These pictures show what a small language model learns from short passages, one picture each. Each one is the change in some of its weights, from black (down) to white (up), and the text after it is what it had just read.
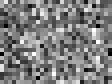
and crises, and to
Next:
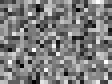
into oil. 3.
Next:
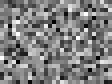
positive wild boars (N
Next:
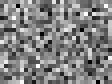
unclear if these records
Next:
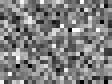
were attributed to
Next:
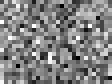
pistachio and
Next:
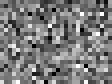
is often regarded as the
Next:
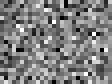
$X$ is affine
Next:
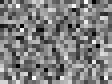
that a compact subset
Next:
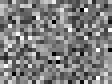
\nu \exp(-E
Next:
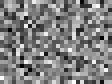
is intended for decision
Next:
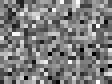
mostly for his work on
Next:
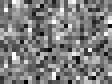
institute and the national
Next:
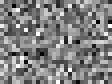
breed solidarity within
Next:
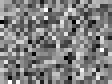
they (42) her
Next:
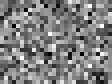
response to the need to find
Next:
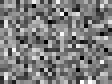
18], which states that if
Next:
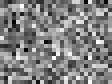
for example, the deformation of
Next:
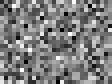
scent manufacturing.
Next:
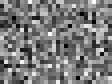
performed. Results and
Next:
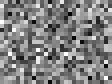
standardisation initiatives and
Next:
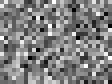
Shape program,
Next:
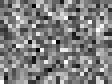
Pull Theory Fig. 7
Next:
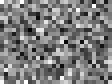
Hub will build a
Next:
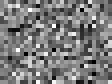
some known facts about the
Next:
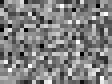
four then $O(G)$
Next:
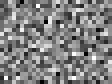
substantial amount of
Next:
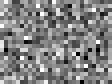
data, in the computer
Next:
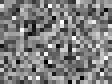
above expansion means that for
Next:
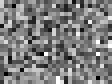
$\beta$ on the ball
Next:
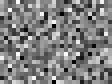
folk medicine,
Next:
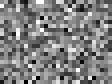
snapshots at the
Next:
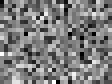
proposal algorithm is
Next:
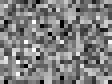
the DFG Research
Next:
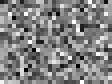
relation between COD
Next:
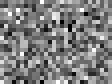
the context of different future
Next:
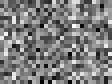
(in the case of an
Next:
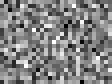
(TP), total
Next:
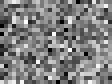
a divisor of
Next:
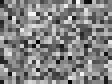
an infinity of multiples of
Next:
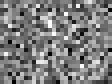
obtained for all segments is
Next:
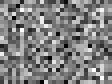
in the field of MASS
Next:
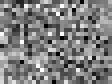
reports, technological
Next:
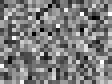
the surrounding other groups. The
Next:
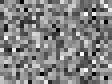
near-Earth space to
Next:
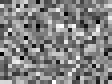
used to create an
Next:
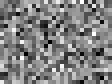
in the solid fuel
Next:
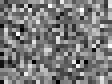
and $\Theta$, this means
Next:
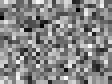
adoption in lean?
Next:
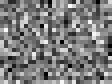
By the construction, there is
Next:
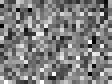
is the same as the angle between
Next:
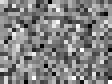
turns out to be an
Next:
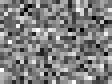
have personally tried to
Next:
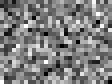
Picking $f,g$
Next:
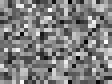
the punctured complex
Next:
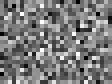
dV_r \right\}
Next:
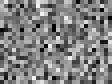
of 50 each, In Group
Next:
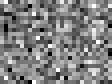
terms of taxes,
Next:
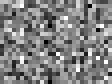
paper rely heavily on
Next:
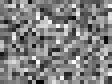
high precision solutions. To
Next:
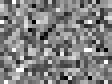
progression from largest
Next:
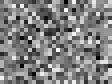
non h\"olderian
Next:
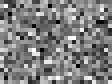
Derrida talks about
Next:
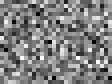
of pointed partitions
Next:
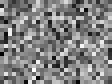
of $M_n\otimes
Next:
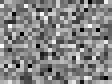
ubiquitous in
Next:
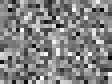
\end{equation} in distribution,
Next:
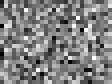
model is compared with other
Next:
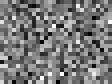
\left\|\varphi_{\omega b
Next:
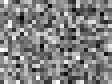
only one that has been conducted
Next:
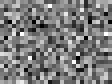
*$, car c'est
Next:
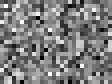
the definition of Wiener process
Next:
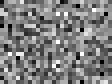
it has four regions.
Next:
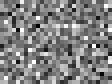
also compete in this
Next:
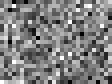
clear we have collected them
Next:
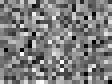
– Adjustable
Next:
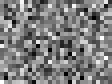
harvesting for powering
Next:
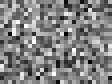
and $\ZFC$ are
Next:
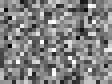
INT Column name
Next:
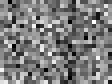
that uses only IDEA
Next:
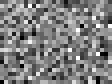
graphs with arbitrarily
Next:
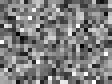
the corresponding point mass.
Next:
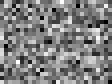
Bank, was also
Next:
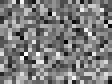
is shown by Kauffman in
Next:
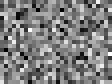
monatomic gas. The
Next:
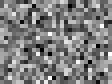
expressions led to this
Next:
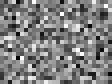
yield was higher in M1
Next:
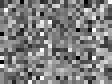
\ dx \leq \e
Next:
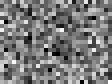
successive sessions
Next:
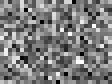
(100 ml) through the
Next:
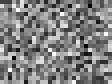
seedlings treated to
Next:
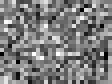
al. raised the
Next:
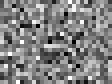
coupled structure of the system
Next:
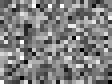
events was conceived to
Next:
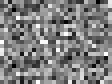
our assumption, the solution
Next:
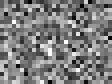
occupy small segments of
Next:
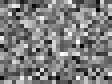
of social and cultural
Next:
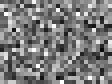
125 to the traditional
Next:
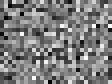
Therefore $f$ belongs
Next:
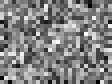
a certain development in the character
